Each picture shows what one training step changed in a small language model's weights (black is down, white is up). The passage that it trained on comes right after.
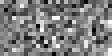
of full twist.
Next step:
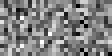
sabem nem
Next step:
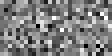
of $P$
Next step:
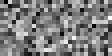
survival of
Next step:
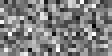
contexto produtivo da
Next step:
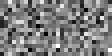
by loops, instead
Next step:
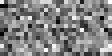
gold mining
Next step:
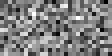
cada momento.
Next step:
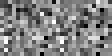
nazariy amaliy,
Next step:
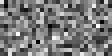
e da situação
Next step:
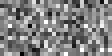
madaniyatini rivojlantirish
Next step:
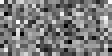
this Ansatz
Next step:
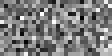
massivini va
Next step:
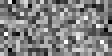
depends on $\e$.
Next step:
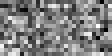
– en de identificatie
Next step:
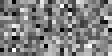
lemma we get a
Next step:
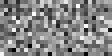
xos maqsadlari
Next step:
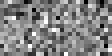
group on the characters
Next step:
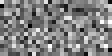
adabiy suhbatlarda
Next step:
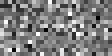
è ideale
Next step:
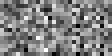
aims to address some
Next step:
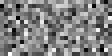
particular, in the constant
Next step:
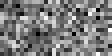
total variation optical
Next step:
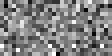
at infinity which is
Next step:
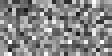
tizimi hisoblanadi.
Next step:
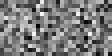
objects, and is
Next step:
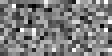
It is known that any
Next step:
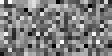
diz respeito
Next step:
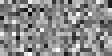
Odsetki te
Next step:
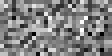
all $i$ and
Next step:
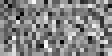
special element choices that
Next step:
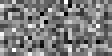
modalidades*. A
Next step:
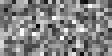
of the algebraic equation
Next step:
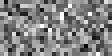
de afaceri în
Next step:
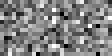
column in the same way
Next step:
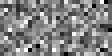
ularda ishning
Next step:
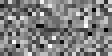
ва қонуний
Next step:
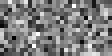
by a comma.
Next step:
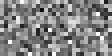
to match a
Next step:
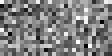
Aprendemos ao
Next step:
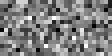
of Sciences\\ \small
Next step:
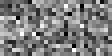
separable. By the
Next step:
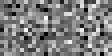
are respectively larger and smaller
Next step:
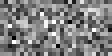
hisob va audit
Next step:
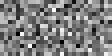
niet geschieden als
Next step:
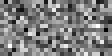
mil millones de
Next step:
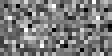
estruturais e
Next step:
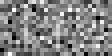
Erd\H os
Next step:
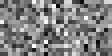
role than being mere
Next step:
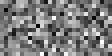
of simple type if
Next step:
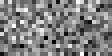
$X$ is affine
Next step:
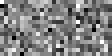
zone.} {\rm
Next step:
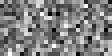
formal proof of Proposition
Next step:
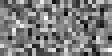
graphs and their embeddings
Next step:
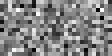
\bar z)$ is
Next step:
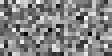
the paperfolding
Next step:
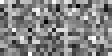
\psi \mapsto
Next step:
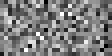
espacios públicos
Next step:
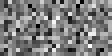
energy terms pertaining
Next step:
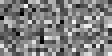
Cette information a
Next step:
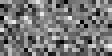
J. Crowley
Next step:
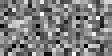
into account partially the
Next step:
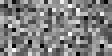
clear that if $\lambda
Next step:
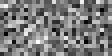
and where $u$
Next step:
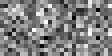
etadigan tabiiy
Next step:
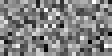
achteraf dan
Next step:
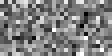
the 2CH equation
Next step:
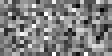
and $g$ are
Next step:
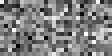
health policy.
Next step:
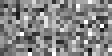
kullari mayin
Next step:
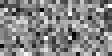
muhim omillardan
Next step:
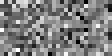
the number of these rational
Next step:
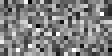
determined by a finite
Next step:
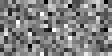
diferencias en las
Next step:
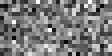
A vertex that is not
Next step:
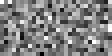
$q \not
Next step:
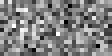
$D$ is given
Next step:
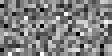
(with respect to
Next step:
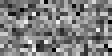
статті на 16
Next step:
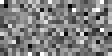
fashion. We
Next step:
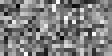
get connected, full and
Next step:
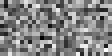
com a sinalização
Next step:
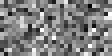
o nebulosa,
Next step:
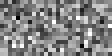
qilish maydoni
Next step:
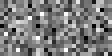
into details, this theorem
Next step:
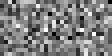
inequalities: $$
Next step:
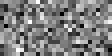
PID control to ensure
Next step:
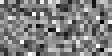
балки давлат
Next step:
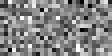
tilagan bilan u
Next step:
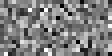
matematik va
